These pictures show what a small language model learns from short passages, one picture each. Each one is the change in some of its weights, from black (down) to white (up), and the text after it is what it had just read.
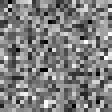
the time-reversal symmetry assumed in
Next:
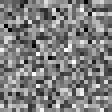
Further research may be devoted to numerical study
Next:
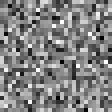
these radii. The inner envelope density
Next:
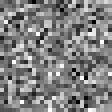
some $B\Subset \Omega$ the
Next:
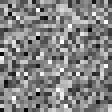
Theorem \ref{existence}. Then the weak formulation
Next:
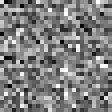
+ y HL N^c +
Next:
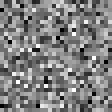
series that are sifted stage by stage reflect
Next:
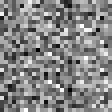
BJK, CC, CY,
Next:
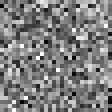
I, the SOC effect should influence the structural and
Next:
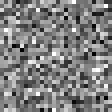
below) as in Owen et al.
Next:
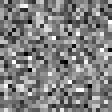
both for the $Eu(1)$ and
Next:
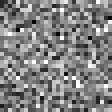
the effect of galaxy interactions in the cluster environment on
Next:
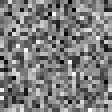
exists $\dd_{\e}>0$ such that
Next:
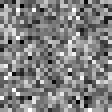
nilpotent Lie group $G$ are
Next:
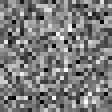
Eq.\,(\ref{ellipse}), where
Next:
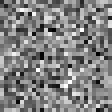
statistics of the initial components to final time. The
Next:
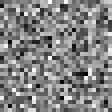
in dimension $d=1$, and show
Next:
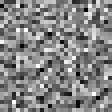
a single-particle density matrix averaged over
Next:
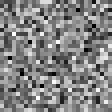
for all $w \in W$. If
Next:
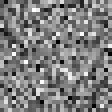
by the algorithm. But the function values differ
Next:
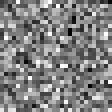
for as many epochs as desired. To
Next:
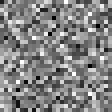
cluster is derived in a second order treatment. For
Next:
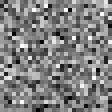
is the canonical basis of $\R^n,$
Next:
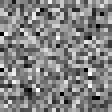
pairs $i,j$ of particles separated by
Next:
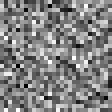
of the PSA device can drastically
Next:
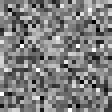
point. The slope of the dispersion curve
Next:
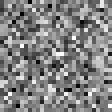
to form a projective space from an affine space).
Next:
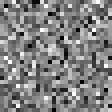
will be approximately circular from all angles; the
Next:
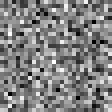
varying densities, and consequently potentials, strong transitions
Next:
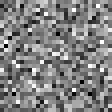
a non-degenerate numerical matrix $S,$ such
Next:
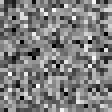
LRP. Next, efforts will
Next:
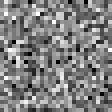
cost-controllability and detectability assumptions
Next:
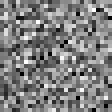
lost (see \cite{9a})
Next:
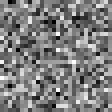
investments make it less attractive to
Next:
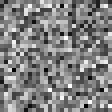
as a step to reduce the nonlinear cost.
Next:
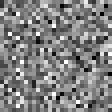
same shape as $T_R(w)$
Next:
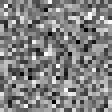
codes $\mathcal C$ of kernel dimension
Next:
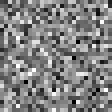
abstract virtual class interface for spaces.
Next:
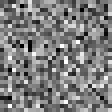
$P$ ,the associated Forgetable map
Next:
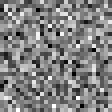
point we have been solely working with
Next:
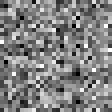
& 0 \end{pmatrix} &
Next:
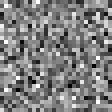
combined models intentionally use the original training sample
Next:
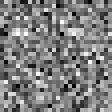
\end{eqnarray} By Young inequality and
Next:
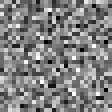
solutions can be further lifted to become, for
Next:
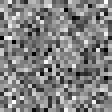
important in understanding gravitational waves in black hole
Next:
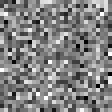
fixed $m$ and $n$,
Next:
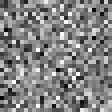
used for the analysis of momentum with extrapolation and
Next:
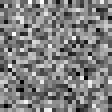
We endow $M$ with the induced
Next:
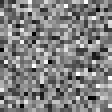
$A'$ is a good approximation to
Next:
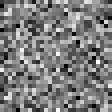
\mathbf G^{\prime}}(\mathbf k,
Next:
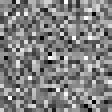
perturbations, which is guided by the training dataset
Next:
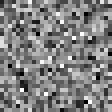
$T \neq 1$, in contradiction with Lemma
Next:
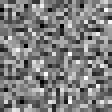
large deviation principle with the following good rate function
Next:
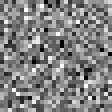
initial segment $Y$ let ${\cal
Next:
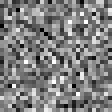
display above and \eqref{e:4},
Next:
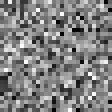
equal to the analytical solution, because the analytical solution
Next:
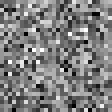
of a singular $D$-path. Any
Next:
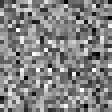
$z$. The expressions derived for $\rho
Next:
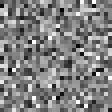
volume-form on $N_2;$
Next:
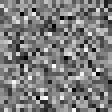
conditional entropy. This approach not only provides the reader
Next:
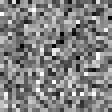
powers of $\Phi$, which contains curvatures and
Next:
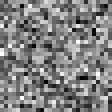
that give greater support to the different-origin hypothesis
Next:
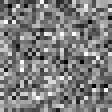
the thermodynamic limit. Recently however there
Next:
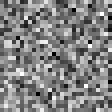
about the need to rename the spin light of
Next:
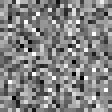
mapping $\rho$ to an ample class.
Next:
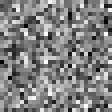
be a solipsist description. Quantum mechanics
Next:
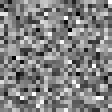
and a reference frequency is set to 1 GHz
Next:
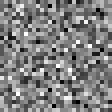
From this analysis we determine the distances to be
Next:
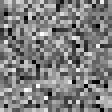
\gamma$ such that \begin{enumerate}
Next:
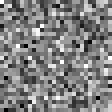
with $r \ge 4$, and it was
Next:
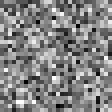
quark propagation, and the introduction of an
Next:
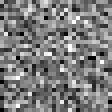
with the results from the AMOC evaluation at
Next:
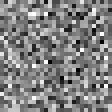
electron spectrum is fairly steep, with
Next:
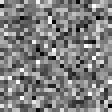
detail which is critical to high-level
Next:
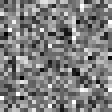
perf closed-loop measurement output}, with
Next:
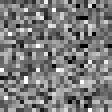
The values of $\lambda'$ and $\beta$
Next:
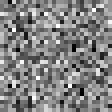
symmetric and monotonically decreasing in radial direction.
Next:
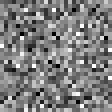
The atomic displacement employed in this work is $\delta
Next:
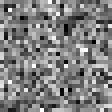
needed & needed & needed \\ p+p
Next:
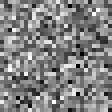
\\ V=U\sum\limits_x
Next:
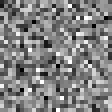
the probability that a shot will have taken place
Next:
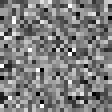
over three decades after the work of
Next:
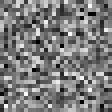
obeys $||R\,\nabla
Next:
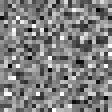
We consider twice as many grid points as in
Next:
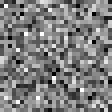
N)+1$. In this case, the method
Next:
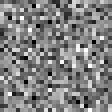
$\psi^s$ is expressed as
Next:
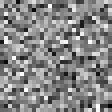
be used for this aim, since it reflects
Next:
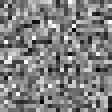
type occurs in the Abelian theory,
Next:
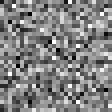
need $80$ GB RAM and could
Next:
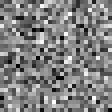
in [32]. A key parameter controlling the
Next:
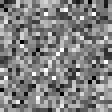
a finite mixture model. In Section
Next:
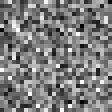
between the resolvent of the generator and the corresponding
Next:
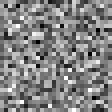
labeled with reasonable relevance.
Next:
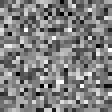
are related to the Euclidean vacuum by a
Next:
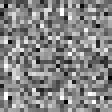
tracelessness of the Weyl tensor,
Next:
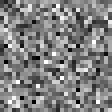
the constraints from present observations. In short, the
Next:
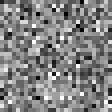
algebra structure $\delta=0$ on a
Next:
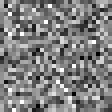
form. The default formula for the selection
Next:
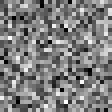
tractor and the drawbar. The outputs
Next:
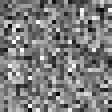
This leads to strong hybridization with the
